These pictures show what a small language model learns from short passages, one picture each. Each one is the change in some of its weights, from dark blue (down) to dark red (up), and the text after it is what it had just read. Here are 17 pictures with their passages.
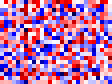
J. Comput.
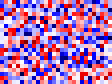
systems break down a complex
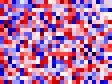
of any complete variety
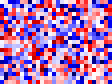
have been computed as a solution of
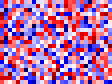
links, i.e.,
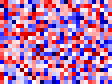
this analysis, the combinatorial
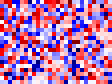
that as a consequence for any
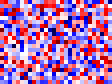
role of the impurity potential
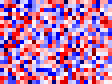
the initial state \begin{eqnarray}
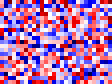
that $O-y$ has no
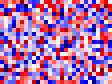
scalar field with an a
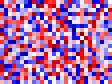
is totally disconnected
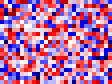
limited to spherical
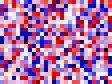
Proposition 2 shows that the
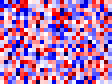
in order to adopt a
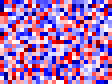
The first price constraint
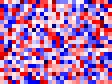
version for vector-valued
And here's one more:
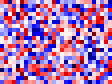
Mathematics, The
